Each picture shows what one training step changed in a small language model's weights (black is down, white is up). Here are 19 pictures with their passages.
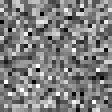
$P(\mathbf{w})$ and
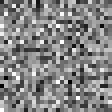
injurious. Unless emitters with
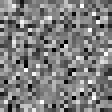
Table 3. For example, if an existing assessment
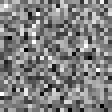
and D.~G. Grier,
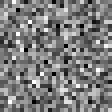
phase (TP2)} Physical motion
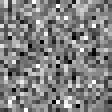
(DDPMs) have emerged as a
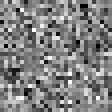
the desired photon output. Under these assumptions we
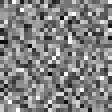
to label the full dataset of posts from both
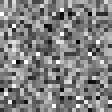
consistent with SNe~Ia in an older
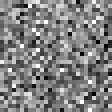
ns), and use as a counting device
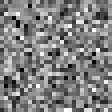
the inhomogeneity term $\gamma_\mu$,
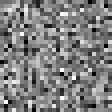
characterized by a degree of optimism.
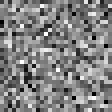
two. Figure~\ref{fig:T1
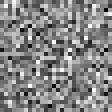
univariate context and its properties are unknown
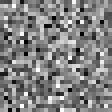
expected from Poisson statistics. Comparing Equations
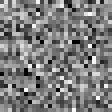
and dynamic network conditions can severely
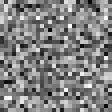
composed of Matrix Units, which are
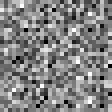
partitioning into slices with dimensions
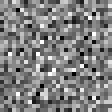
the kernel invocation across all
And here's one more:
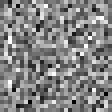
tau-jet selection. In the
